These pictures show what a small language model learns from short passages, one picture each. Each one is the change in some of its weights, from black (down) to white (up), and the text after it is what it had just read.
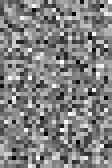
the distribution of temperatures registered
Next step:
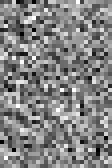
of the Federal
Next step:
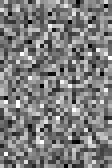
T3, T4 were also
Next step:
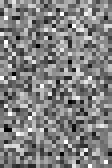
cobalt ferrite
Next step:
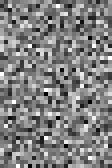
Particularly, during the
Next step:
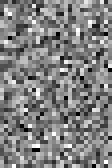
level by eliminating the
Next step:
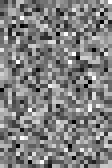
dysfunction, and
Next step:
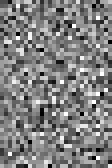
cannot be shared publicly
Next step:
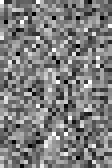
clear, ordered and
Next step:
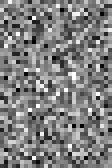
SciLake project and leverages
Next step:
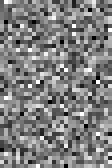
Tests, Diagnostic
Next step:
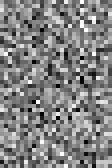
remotely, whether they
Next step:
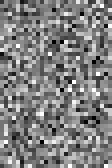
can be simplified to the same
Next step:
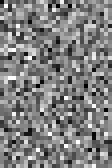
was assessed with the Box and
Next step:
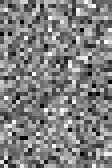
Human resources play a
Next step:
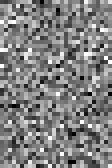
was valid and used for the
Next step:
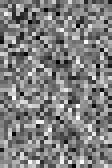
for end-to-end throughput
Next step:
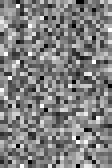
FPOS and 55
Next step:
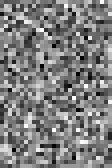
shifts suffered by the
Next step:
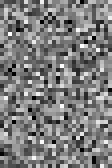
active nature of RBC
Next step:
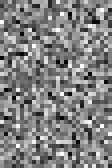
of Action Chen et al
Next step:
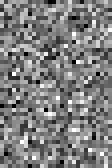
rats was thoroughly
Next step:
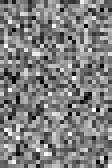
allowing students to master specific
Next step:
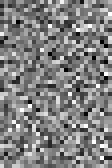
energy production in regression data examination
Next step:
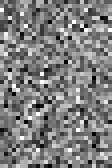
as on weeds and
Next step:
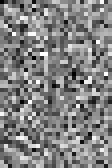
of the items,
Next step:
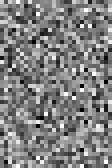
how the transcriptome
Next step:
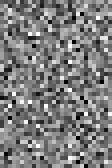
include the World Health
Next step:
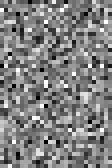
aimed at being organisation
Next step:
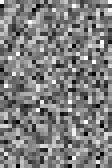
More than 5 times
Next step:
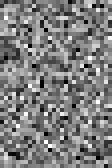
simplified model. The starting
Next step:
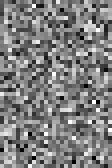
object based on its spatial
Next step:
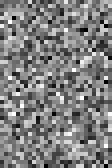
– air or B -
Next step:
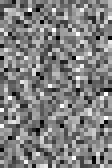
common bacterial causes,
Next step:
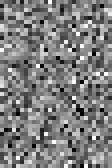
promoting students' engagement in
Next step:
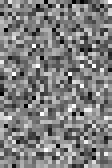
Uzbek classical literature
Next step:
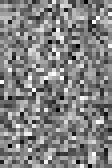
$P = \langle x,
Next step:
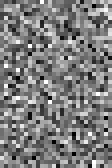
modern innovative methods of
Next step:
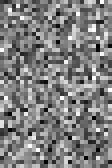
streams can increase
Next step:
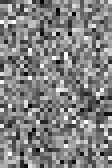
was assumed that they had
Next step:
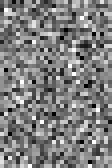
significant at the 0.01 level.
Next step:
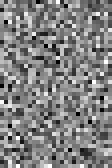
two were retrospective
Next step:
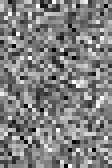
such embargoes had been
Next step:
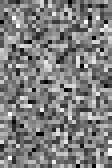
motivation. Motivation
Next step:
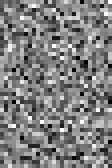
the activity of antioxidant
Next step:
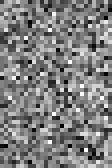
"Stable URL"
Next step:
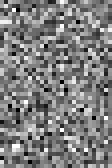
transparency in
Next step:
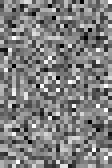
a ENCSESS over
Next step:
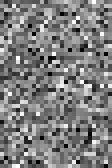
20s, e-commerce
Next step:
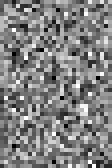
and 7 and displayed
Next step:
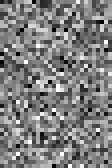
would therefore expect that the
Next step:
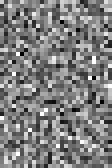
Receptor 1
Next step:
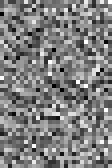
one of the most popular and
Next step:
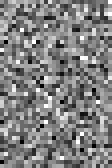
During the biological evolution
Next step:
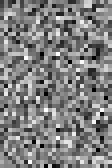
practical, since the generation
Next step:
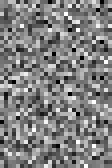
fine dining patrons across
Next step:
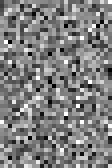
angle, and positively
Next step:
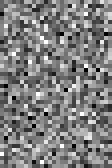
number of load cycles.
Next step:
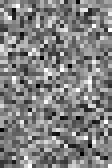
in metres between each original
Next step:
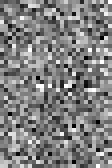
the law is not clear,
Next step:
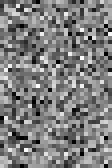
and Innovation indicators
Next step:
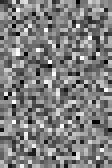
this awakening is not
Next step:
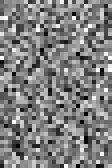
Microscopic and REM
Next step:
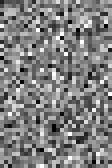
toward babies to women's
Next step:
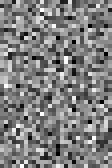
and calculations are guaranteed
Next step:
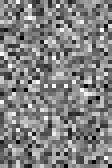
to tell about the which approach have
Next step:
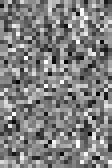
delay maintains almost
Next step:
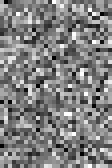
trees. Enough knowledge and study
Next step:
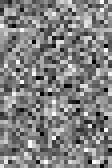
to a 2×4 factorial
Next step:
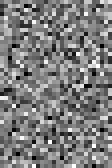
number and a country as
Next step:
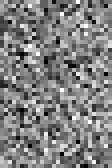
analysis of PEP and
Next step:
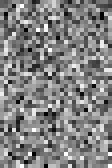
reach an illusory
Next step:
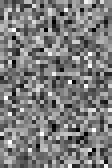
followed by the willingness to
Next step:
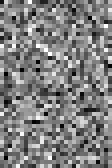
However, the taxonomic
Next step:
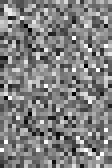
on various aspects of such activities.
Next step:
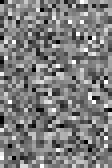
Figure 5: Types of
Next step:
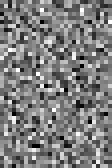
are caused by the
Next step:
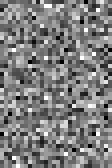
became again the most important
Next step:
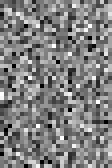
concentrations of ammonia can
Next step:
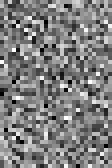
calculating the daily
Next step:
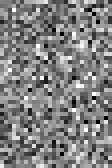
4.3 at maximum
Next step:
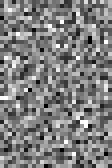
developments pose significant challenges to
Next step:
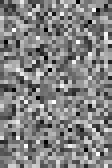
detailed information. Making them
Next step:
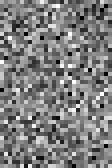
- (3) both persons -
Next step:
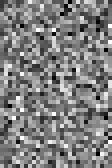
highlighted the complex relationship between
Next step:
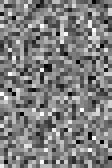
³⁴ Halleran
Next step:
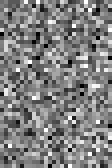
Project Communication activities
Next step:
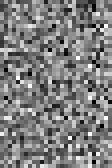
pictures and even live
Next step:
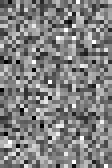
should be guided by “the
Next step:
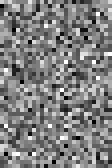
Information System GWP
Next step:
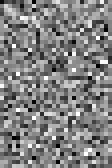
of the stations located in
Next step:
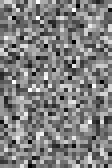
so the support of vomiting
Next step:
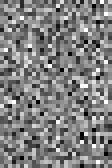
expansion approach, the
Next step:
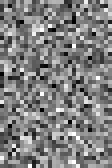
learners who participate in
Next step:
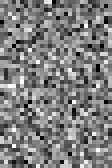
Weather the respondent is
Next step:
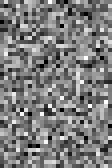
held properly in the
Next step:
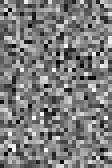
own metadata
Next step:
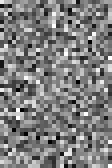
Miners of France in
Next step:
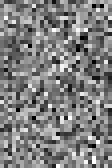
simplified 2-dimensional
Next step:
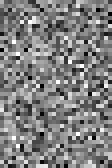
va adabiyot
